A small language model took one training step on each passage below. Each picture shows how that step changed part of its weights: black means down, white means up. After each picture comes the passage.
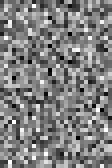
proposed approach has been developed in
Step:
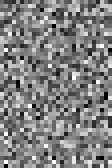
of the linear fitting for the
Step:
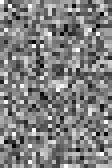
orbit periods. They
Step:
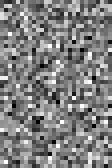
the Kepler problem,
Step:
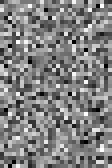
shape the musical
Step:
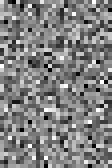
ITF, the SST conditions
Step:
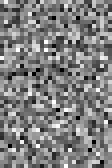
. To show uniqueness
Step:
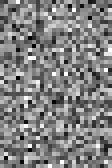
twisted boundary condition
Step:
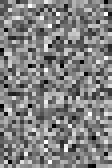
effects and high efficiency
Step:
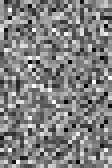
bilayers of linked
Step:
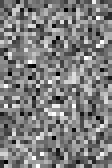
inherent advantage of
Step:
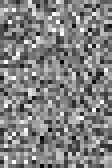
traditional numerical
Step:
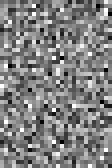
confirmation requires both
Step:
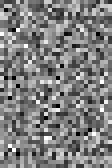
the input string,
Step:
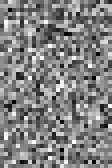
diffraction peaks. The
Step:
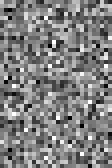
both the number of bacteria and
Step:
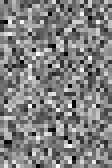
open availability should only be
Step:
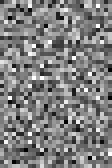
along $\beta$-cycle
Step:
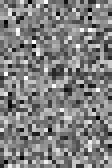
o Understand how project
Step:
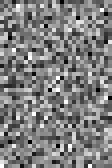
segmentation of corrosion
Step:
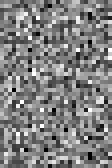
This discrepancy can
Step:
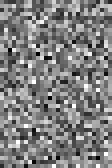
to the first-order
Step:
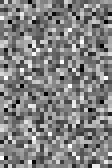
a natural question is
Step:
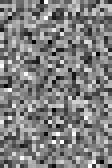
from the local market. The
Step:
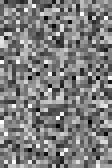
theoretical interpretation
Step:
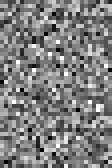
of mouse functions.
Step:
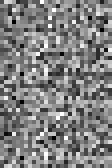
individual probabilities of
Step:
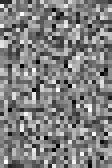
the bottom panels.
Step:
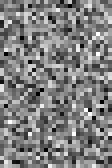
workers stress, \
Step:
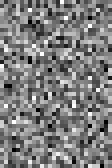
may be replicating the
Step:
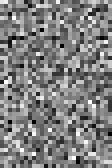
ethanol extracts
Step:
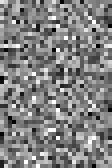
advancements and potential
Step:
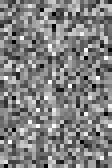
of veterinary
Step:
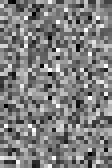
Solsona, Jordi
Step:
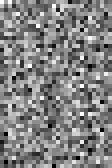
there are enough available
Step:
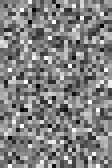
the end of the culture due
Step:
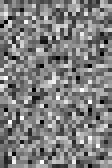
movement of Ser,
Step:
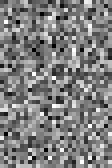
for their helpful support
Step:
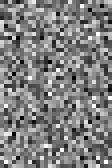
in the matrix represents a
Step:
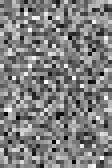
datasets supporting the
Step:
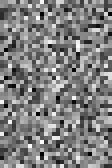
Mia MNH,
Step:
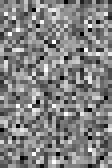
periodically relocated to different
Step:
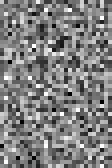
section (\ref{philo}),
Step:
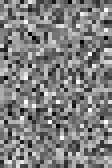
emission assessment. As the
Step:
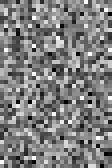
highly elongated
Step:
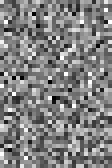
the anomaly is in
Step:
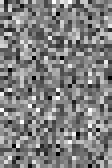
the relay transmits some
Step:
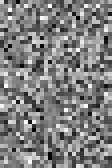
nuclear power, is 72
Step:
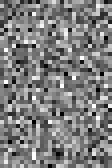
We first consider the collision of
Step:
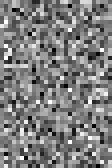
offshore islands is
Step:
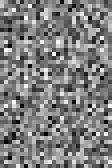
diagram. The red
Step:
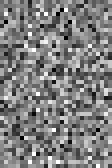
of large computational cost. We
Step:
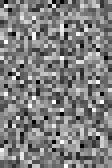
continuous parameters distributions the
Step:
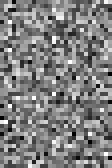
study seeks to understand how
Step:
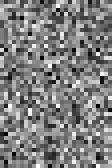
international commitments by
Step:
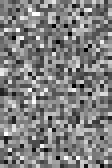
a jet plunge angle
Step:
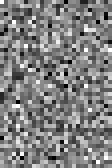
OAuth protocol
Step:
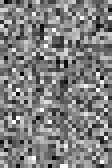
that define the subspace
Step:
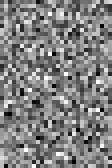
function can be written as a
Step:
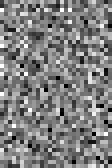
the study, the explainability of
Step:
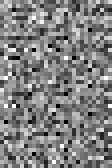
insights concerning the
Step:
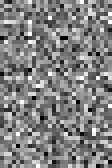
- For humanoid
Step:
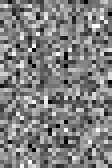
part or even the totality of
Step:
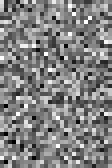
playing FloVR,
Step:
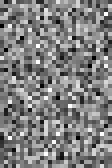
Values and Ant
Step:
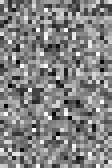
University of Abuja,
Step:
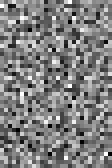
Selection uses the
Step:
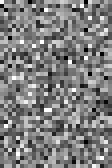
Promoting One
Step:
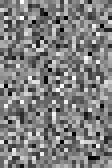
to the user groups.
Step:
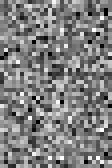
tempered, and thus
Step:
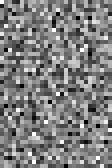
Demon based method to cool
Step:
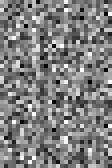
\ . \end{equation} This
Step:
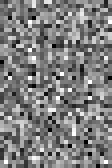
\infty$, the RSOS
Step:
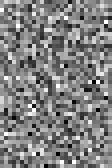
is built around a
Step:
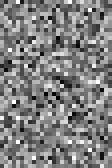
comparison is made according to
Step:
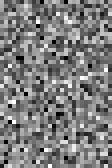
of dwarf galaxies in
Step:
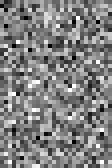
teacher expressed:
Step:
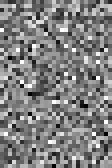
to the IC emission of
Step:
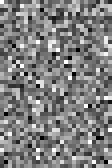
Let us define the following
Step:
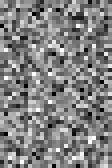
(IOP) and available
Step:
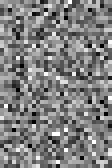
are significantly below the metal
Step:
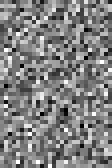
to obtain the near-optimal
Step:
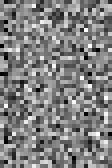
existence of a linear
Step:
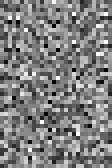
Riek Machar is a
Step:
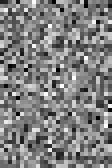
as the centralized structure under an
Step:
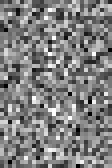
and environmental pollution.
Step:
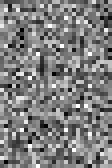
\item Rotation periods
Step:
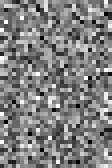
Let this video
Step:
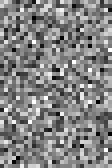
hyperbola (limit value
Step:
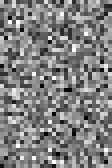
As for the distance from the
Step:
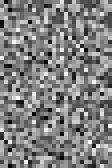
development and competition with other
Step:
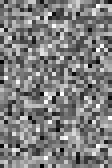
noise. After the state space
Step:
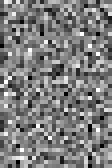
month = {jan},
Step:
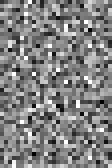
selected even and odd
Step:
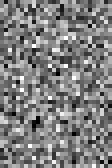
Additionally, for the
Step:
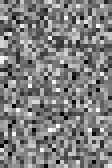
the correct potential signs for both
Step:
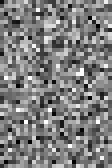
[11] applied RL
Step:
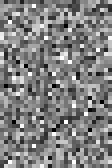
results indicate the utility of
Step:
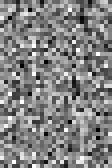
1: Showing the mean
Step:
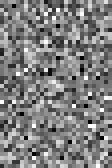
access control (ABAC),
